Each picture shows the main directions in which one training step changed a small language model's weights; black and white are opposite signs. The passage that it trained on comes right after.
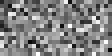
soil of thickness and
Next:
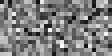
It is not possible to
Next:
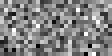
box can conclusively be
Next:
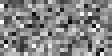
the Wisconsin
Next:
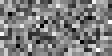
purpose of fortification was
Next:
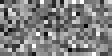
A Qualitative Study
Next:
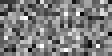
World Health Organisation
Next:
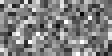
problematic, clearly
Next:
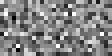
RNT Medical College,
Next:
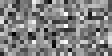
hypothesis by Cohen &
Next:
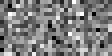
damage are additional side
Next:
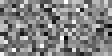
employed in the preoperative
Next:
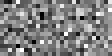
- ProPublica
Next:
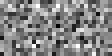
closely involved. As
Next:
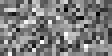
determining whether the reservoir could
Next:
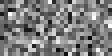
activity of personhood;
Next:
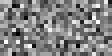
representing Boolean functions
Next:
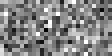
The resulting trajectory
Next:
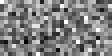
TDoA Time
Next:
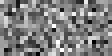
into a membranous
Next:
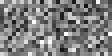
DWR -
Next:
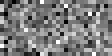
Eye: A
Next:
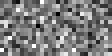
design (neither the
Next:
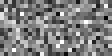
can use alternative teaching strategies
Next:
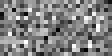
were continuously measured over
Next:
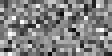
and the differences in prevalence
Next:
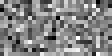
participation rate is only
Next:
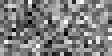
using structured questionnaires and
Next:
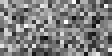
the errors, analyze their
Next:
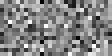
important epochs of
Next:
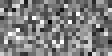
due to the use of
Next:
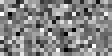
occasions, etc
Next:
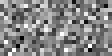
the balance sheet,
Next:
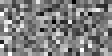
must be guarded
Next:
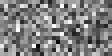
in unfavorable
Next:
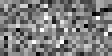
in the family should be
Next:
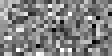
Multiple factors can lower
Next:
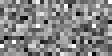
these containers also
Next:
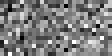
Monash University;
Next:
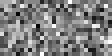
in 2020. Additionally,
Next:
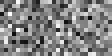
dominant, seeing,
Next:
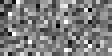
size, seeds,
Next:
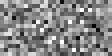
the JS levels
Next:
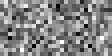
the page. The speed
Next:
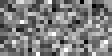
outcomes and complication rates
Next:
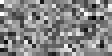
Towards a novel
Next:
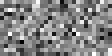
young researchers and students,
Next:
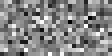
of health and welfare
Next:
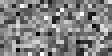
in Padada
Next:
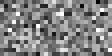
as the leading institution in
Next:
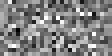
of the social environment are
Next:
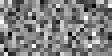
solution was prepared by
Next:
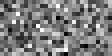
as the original survey.
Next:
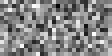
secondary schools. The parameters
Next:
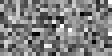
is run with different starting
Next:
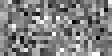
of precious metal resources
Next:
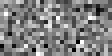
The Data showed that there
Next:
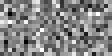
induction furnace in
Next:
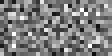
Bench" by
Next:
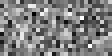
some cases less physical
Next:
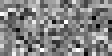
Declaration of
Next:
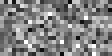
work of the employee is
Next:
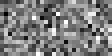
The network latency is
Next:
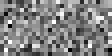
Very upsetting
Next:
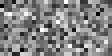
than 9% and maximum
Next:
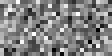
Organisation found that
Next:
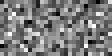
By setting this value in
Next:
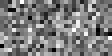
process measures. It also
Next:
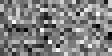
is the most frequently mentioned
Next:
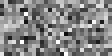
the diagonal
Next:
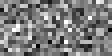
in the study, the
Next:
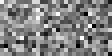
one cycle up to few
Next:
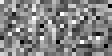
increasing power requirements for future
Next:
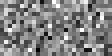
image. However, there
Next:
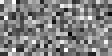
Plant ht
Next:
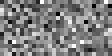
important part of state assistance
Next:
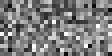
methods is in line with
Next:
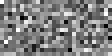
my community about farming
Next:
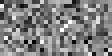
a kin relation to
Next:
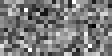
time off work.
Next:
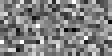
prescribing patterns
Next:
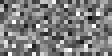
as it resolves
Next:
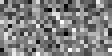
recommendation can be find
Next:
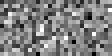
Department of Mechanical
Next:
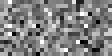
[4]. Moreover,
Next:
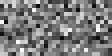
Abstract. To limit
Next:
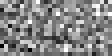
challenging and suitable for
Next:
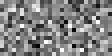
availability of economic growth and
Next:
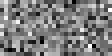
from a mobile device via
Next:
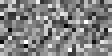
Leung and Wong
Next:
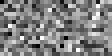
accessible, flexible and sustainable
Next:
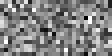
contribute to implementing the
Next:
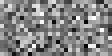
generation of nuclear fusion
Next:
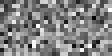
as amino acids and
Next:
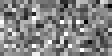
determine the prevalence and factors
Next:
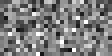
between the current market price
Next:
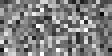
for PAR-2
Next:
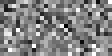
program, with interventions of
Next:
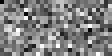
their own judgment
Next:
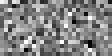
web archive specialists
